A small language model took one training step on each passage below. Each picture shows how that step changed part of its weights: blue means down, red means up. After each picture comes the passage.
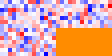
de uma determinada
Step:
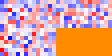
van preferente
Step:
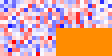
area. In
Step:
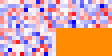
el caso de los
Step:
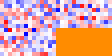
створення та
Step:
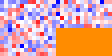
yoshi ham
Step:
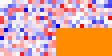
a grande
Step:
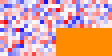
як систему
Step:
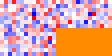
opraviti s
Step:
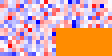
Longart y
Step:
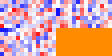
*The rise
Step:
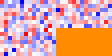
було б
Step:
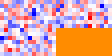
Estado de
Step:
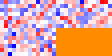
garra y
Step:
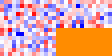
fisik dan
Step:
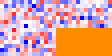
перерос свой
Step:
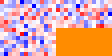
уклад є
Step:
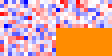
espacios que
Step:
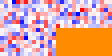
la promotion
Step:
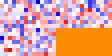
coleta de
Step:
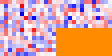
con aquella
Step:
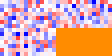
como componente
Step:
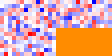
el individuo que
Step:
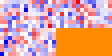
este alto
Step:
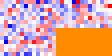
é a atual
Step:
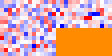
va qora
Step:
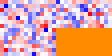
– nowy
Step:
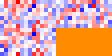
apenas à
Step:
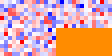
ve Damar
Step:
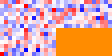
related to
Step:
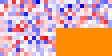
als zu gut für
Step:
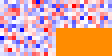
grado de
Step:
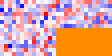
and examines
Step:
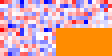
Quando não pelo
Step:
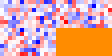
do método
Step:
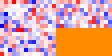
tangan dari
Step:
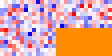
la Ley
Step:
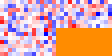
o artigo
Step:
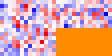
oladigan ishchilar
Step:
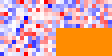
considerable solo
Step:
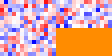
% gacha
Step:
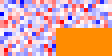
ціни на
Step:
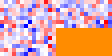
— стихи
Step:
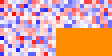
used a
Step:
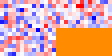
création des
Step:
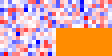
de estos
